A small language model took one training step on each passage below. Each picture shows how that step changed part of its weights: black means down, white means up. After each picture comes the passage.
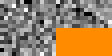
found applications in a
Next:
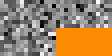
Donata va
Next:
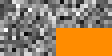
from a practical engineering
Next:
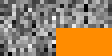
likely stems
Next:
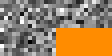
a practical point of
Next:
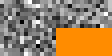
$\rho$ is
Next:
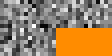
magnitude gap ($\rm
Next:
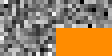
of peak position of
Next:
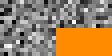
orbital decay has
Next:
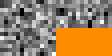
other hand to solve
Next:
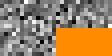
concerned with
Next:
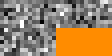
related to the node
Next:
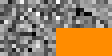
ratio for a free
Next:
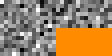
group expressed such
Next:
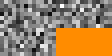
corresponding to the largest
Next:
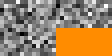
} \cdot
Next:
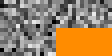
frame and of
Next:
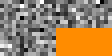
tushuncha va
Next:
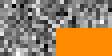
correctly predict
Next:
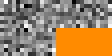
from smaller than
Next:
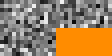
both, or at
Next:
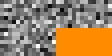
have sizeable gauge
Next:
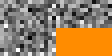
the spectrum at the
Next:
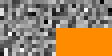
ки инсон
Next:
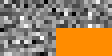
и создание
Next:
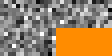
олиш ва
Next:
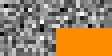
field coupled to
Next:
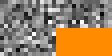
at $k
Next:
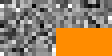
night is
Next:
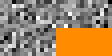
current carriers
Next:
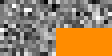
to have identical
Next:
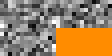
the above three key
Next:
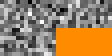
topological inflation.
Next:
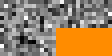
of a Gaussian
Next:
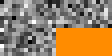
a diferencia de
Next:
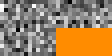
percentage of
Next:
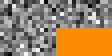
активность и
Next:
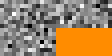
a satisfação com
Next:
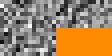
continuation of
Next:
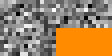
It wasn't
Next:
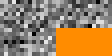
the training graph by
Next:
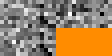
des limites dans
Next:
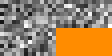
due to the limited
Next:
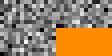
denotes the differential rotation
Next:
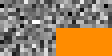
constructed and their
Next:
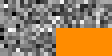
that of the bulk
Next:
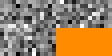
by the distance,
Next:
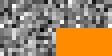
empresas e
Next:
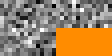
the GPR
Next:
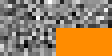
$3 \times
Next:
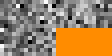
a favor del
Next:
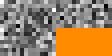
to M.
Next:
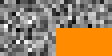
task by using knowledge
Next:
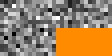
can be used to
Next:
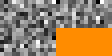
Galton board
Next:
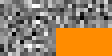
$j$ is
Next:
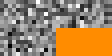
their associated documents,
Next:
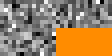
vez surgen más
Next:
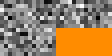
\times \Delta
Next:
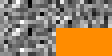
then we can obtain
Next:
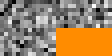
los estudios
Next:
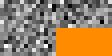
Kim, and
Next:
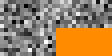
in binary systems with
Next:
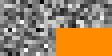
their high detection efficiency
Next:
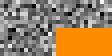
date for the
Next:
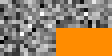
they passed the
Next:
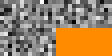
pressure range,
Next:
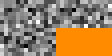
the shift in spectrum
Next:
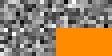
spectra; and two
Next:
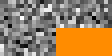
the $\prg
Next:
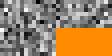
to learn new domain
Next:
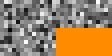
genau das,
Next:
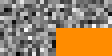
phase of the
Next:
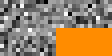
knowledge. The use
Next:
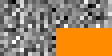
physical copy in
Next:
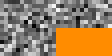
closest to the
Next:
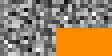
number of colors
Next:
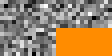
to the full evaluation
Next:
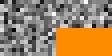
gaat het
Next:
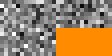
for the same model
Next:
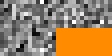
gauge charges,
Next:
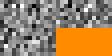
Only recently it
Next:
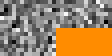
comparados con el
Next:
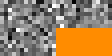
dualisation implies
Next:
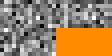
proposed [8,
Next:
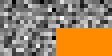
чаще всего
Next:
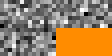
exploré dans
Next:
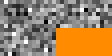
simplex, we
